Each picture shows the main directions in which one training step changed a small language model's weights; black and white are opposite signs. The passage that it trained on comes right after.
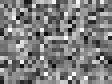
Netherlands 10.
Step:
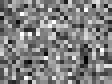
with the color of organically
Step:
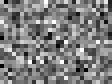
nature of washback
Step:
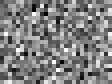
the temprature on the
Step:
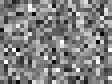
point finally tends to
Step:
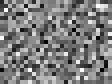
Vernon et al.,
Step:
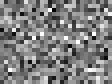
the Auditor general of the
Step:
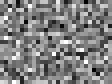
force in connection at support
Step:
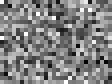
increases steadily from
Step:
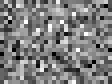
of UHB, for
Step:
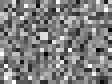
Values in School
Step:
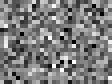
sharing. (c)
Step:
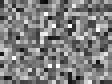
cm in length, and
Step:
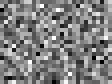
where only 5.5% of
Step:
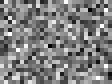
arc of curvature
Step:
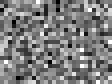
Damping factors, including
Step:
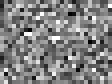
pixel intensity value
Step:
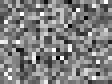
as children of God through
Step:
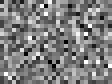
“Metrics of
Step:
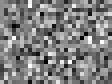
cements. However, it
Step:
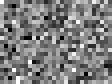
** Post-Pain
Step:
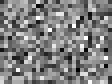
study helps the nursing
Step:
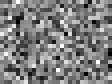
hex. 4 bits per
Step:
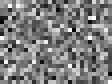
Beat is : 79
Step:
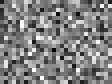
contribution of EDA to
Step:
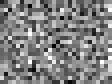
students' completeness in
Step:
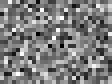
Tarbert formation in
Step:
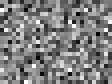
Let us to investigate the
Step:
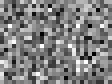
learn about the quality of the
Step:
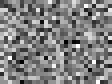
phenotypic effects is
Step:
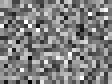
and is posed in order to
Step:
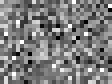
measures to reduce their
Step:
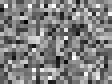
nutrient broth
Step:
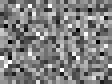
save an enormous
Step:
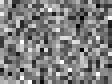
focus shifted to the
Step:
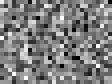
Commission [European
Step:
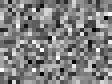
procedures (external
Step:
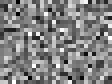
very different, novel application of
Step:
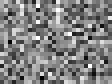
have had a lot of help
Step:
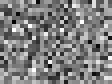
of the humeral
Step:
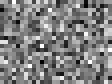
Table 1. We trained the
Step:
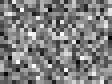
theory of *dual
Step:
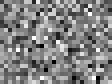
low thermal conductivity
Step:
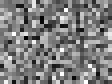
were asked about the
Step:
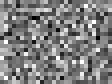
send and receive the
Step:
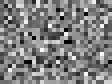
of politics of literature
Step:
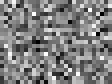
and COVID-19
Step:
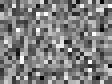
N : neutron number =
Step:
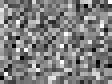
because of the presence of an
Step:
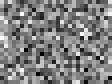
the context of credit
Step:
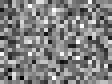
determined for the gelation
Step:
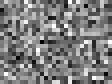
minutes later, we
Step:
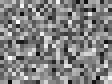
Outcome) framework.
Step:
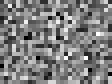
in 2018, the most significant
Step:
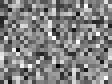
the mathematical steps to
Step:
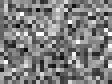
cent to the total cost.
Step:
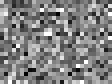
child knows and realizes
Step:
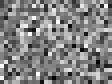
the others because of the
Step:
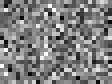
uptime percentage
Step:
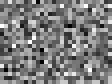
specific areas where improvements are
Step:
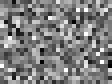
unknown, making
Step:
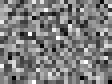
figures, or at
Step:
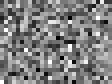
has established a
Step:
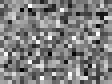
journals or conference
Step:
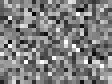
can also be connected and
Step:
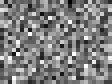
mathematics, and we have
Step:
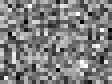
at the field. The samples
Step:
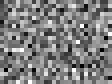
a load cylinder
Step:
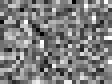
that the infrastructure will
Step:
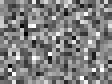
regarding sustainability investment
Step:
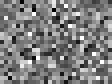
atoms of 'P'
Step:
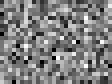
system can be found in the
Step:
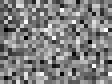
of the surveyed
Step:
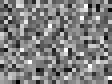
of the point at which the
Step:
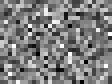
down and my rising
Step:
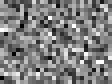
mechanics can be obtained by
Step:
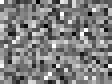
environmental impact, (2)
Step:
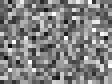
female mortality in
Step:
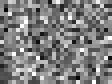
permanent containment
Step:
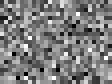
is crucial to ensure
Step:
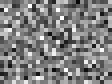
Leisure Interest
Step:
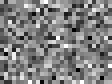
ligand and drops
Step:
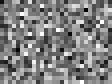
external engagement and the
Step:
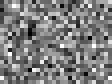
some helpful insights by
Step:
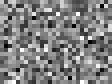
and be loyal to their
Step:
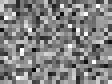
excellent correction
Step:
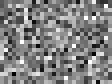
was realized by the method of
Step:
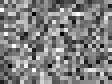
limestone rocks
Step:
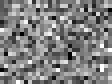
no respondents with trained
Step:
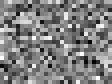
cognitive and projective
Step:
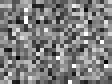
was not the case. May
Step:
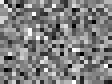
(MÖ) ve
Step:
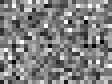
This method is used for the
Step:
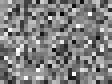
score (PCS)
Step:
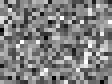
is shown from the table,
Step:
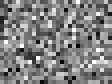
the mode of spread
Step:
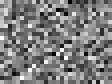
well fixed, which is
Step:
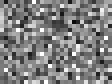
used for switching
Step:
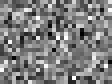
the defining feature of the
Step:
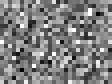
users to analyze and compare
